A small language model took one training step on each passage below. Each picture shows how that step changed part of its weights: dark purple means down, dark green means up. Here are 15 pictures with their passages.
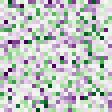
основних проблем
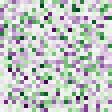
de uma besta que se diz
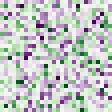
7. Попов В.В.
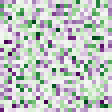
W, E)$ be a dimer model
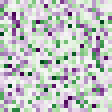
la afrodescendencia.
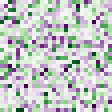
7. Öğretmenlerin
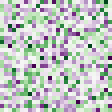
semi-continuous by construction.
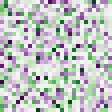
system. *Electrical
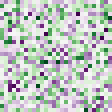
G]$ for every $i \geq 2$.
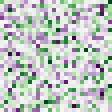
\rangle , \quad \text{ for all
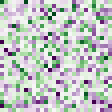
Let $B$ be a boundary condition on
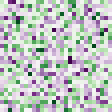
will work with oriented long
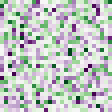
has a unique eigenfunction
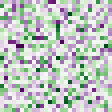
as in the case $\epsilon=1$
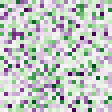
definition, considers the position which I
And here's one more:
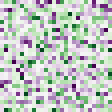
mudanças culturais na
